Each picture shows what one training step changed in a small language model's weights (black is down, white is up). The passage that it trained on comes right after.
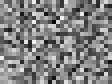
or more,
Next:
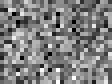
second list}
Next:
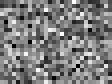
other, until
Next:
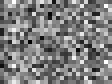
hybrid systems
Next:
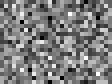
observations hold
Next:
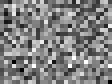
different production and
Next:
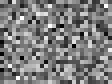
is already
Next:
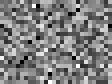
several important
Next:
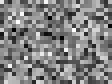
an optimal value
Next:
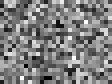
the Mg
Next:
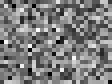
which agrees
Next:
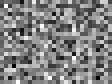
of the main
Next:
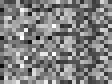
our theoretical
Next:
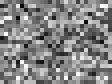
analogy with
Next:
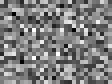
in reaching
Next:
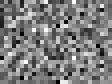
results in terms of
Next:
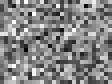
rates, with
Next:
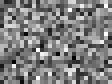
the active
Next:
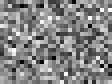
spreading model
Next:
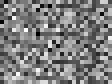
set. In our
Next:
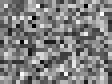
have to include
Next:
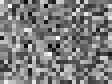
eluted with
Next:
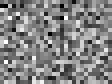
of money
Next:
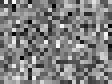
varieties into
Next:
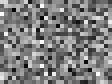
events for those
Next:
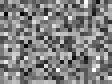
with the road
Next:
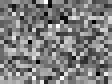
conservation of
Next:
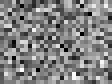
shell under
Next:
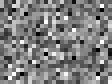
Table 2. Table
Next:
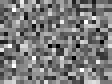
in daily
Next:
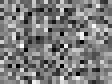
at five point
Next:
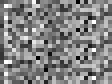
solvers to
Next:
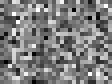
The increase is
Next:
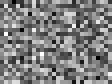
of the exact
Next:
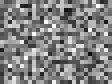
all the stable
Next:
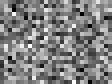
ability to perform
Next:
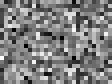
the optimal
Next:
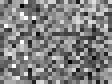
expose a
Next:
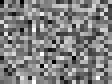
of path
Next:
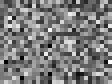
the approximation by
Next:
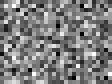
wall at the
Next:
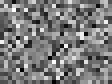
food. -
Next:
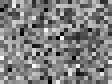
The total number of
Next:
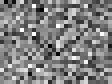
be seen as
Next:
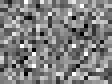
according to
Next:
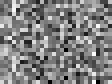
been no physical
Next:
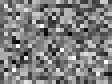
characteristics of
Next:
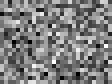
following expression for
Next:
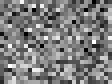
dust as
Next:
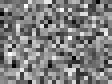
the contour
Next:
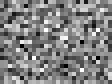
match the
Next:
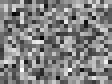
moment reference
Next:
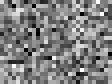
this imposes
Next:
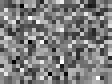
– reflected through
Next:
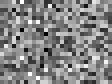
remaining spectral
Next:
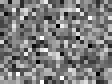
and velocities of
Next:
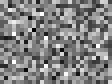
relationship between
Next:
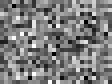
Start date
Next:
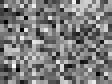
mass resolution and
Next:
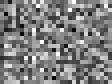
in the development and
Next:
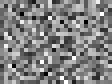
from the abscess
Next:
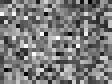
supply system network
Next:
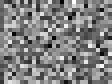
the data by different
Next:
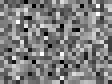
Sales value
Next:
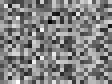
one of the
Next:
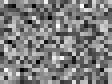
ways of how
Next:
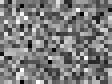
build an
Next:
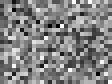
rate coverage
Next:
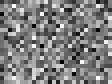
strong reactions
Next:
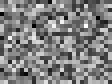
then we have
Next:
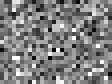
A Medical
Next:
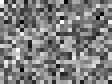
lines) or
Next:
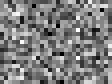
Fe planes
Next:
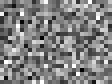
energy functions
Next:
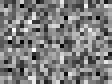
To this end,
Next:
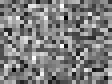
mentioned in
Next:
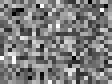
the planning
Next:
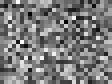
propagates the
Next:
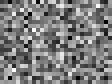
and the proof
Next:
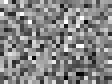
the clusters
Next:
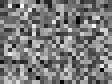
the shape
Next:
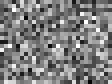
their daily
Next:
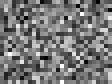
the abdominal
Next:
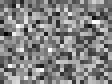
interaction will be
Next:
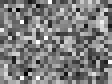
not detected in
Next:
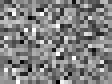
learning in any
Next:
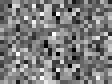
- existing
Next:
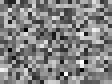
the front
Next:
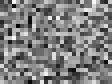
State of
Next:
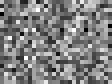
for this is
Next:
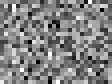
planets larger
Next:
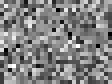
junctions is
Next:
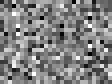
Gas heating
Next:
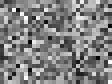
this properly
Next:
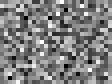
used with the second
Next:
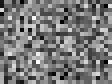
detector and a
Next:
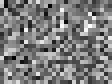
on the basis
